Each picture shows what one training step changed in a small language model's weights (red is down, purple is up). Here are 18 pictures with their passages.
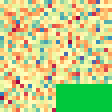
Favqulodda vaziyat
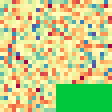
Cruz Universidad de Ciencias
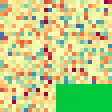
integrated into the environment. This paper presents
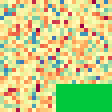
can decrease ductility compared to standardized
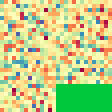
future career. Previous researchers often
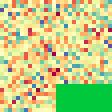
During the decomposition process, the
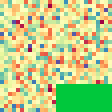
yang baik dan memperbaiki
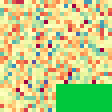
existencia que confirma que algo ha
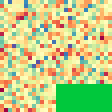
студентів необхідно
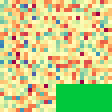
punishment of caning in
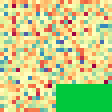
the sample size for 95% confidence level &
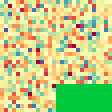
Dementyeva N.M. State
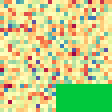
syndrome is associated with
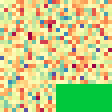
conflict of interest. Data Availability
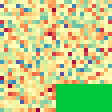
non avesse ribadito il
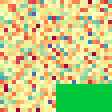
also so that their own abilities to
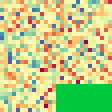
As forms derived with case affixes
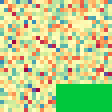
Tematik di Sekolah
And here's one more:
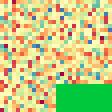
analyses and interpretations of the data and
